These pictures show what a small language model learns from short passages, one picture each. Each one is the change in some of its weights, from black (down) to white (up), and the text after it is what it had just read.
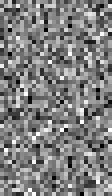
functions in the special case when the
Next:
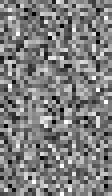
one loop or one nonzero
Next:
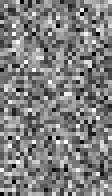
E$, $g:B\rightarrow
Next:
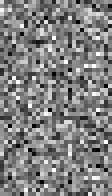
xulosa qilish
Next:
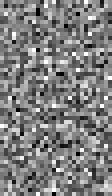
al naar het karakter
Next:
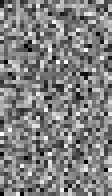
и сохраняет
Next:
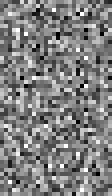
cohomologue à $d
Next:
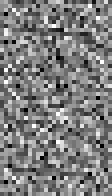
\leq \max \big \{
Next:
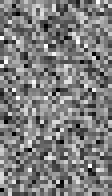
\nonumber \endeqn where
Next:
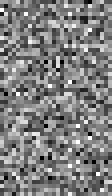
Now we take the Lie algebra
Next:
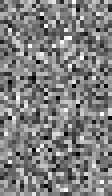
comprehensive ozone
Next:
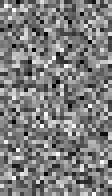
Consequently there exists
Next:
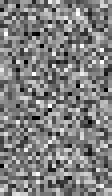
row sum. Denoting the
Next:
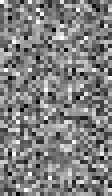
samarali o'quv
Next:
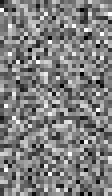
T_{h_0} U \rightarrow
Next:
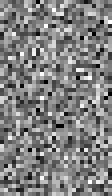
pilihan rasional.
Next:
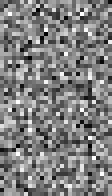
cohomology.\par The algebraic
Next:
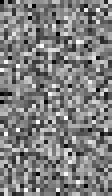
polynomial) would have
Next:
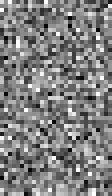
elements of~$S$. The
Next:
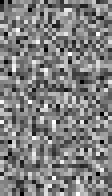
on the corresponding characteristic line
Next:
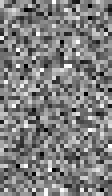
a amélioré la
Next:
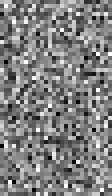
holda barchaning
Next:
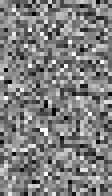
log} \left( 4 \cdot
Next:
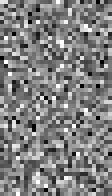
$\rhobar$ is modular,
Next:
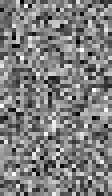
distinct $i, j$
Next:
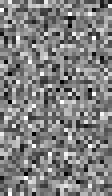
elements of such a basis. Note
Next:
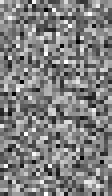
analog of the Prime Number
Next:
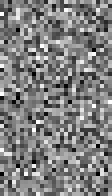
present our simulation results for the
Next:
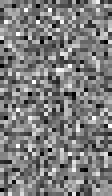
an isotopy of $M$,
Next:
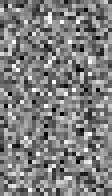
qatnashadi yoki
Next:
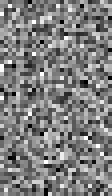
борада тегишли
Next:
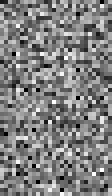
Novo Comentário
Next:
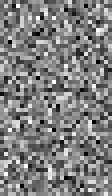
the last isomorphism follows by
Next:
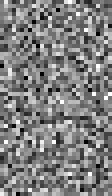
pishadi. Gullari poya
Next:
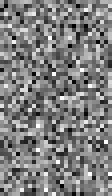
}. \label{eq tem use
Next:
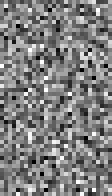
Алешина Л.
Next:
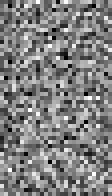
the problem is easier and we can
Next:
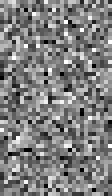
stress is zero. Let us
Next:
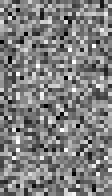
pathology with determination of
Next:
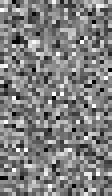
EVIDENZE E
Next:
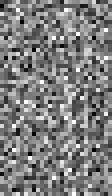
va bu so'zlarning
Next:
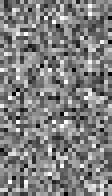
scheme over a field
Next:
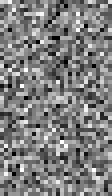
the order of legend colors
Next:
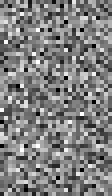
standard fact from the theory
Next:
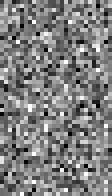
which implies we assume prior class
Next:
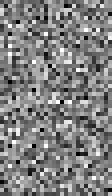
no processo, alterações
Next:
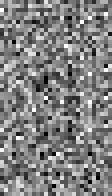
solution of $(5.9)$. The
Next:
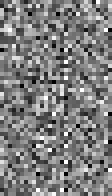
с использованием
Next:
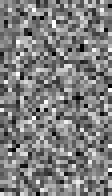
en que influye y es
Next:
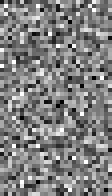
Verbalización Categoría
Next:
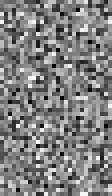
طور پر
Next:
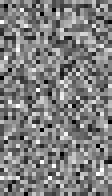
причём все
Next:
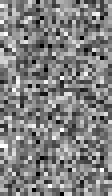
moves (T1,
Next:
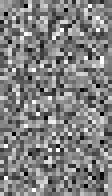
diário mesmo, de
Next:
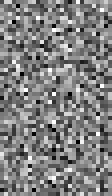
pelanggan terhadap
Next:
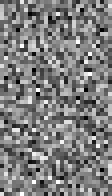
less than the prescribed
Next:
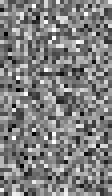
are required for $\D$
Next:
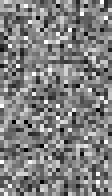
zero mean and correlation
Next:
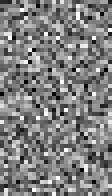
perspectiva ampla e
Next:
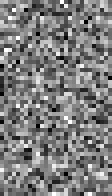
is tame and unipotent
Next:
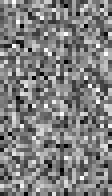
de mantener la relación con
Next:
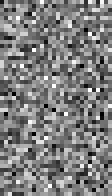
we have \begin{equation*}
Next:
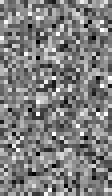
Cada pessoa deve
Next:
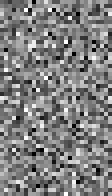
davom ettirib, ilm
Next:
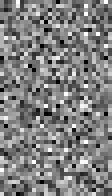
and $E_j$ are
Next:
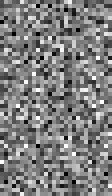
is an isometry,
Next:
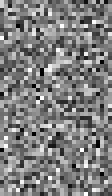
f(t), g\rangle =
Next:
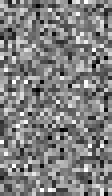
will define a family of
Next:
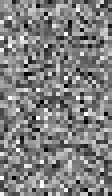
VOC, а саме:
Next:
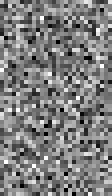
мнения относительно
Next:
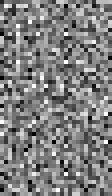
изучение основ
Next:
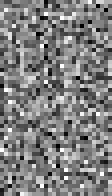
$\Delta'$ are the maximal
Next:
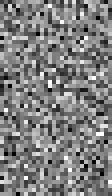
in Example 1, our
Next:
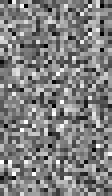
for the Social Sciences p
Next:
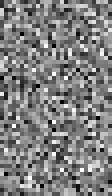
систем все
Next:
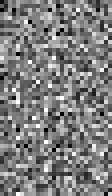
sino en su presencia e
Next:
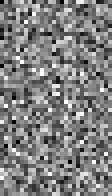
of probabilities may be
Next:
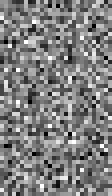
case, $\leftobj$
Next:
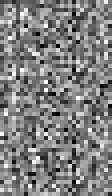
canonical $R$-linear map
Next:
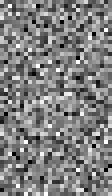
ziyod ko'pmillatli
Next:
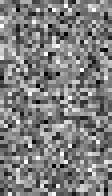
Louis: Mosby
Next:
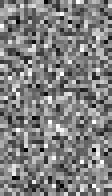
públicas da região
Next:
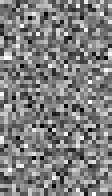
с увеличением
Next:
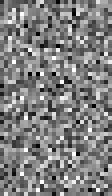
a canonical isomorphism of
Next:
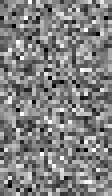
the vertex $B$}
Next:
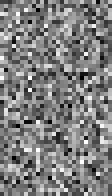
contact three manifold
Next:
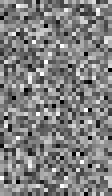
А. *Методика
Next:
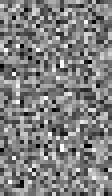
y atendiendo a
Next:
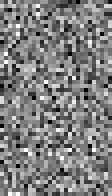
and results. In another, more
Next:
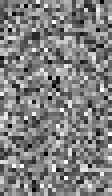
the indices $\alpha$,
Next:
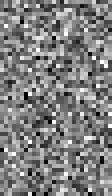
el participante del proceso
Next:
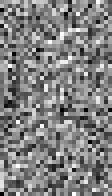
ikkinchi yarmida
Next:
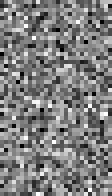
la reducción de poblaciones de
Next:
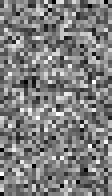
\displaystyle{ v_k
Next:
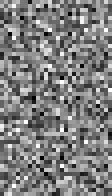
More precisely, one has
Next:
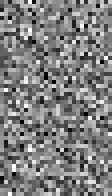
obtained, \begin{align}
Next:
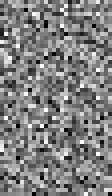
several particular choices of
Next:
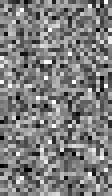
\begin{Theorem} The set of
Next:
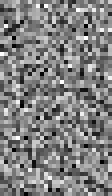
en las últimas
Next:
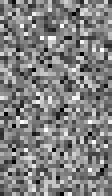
datelor statistice
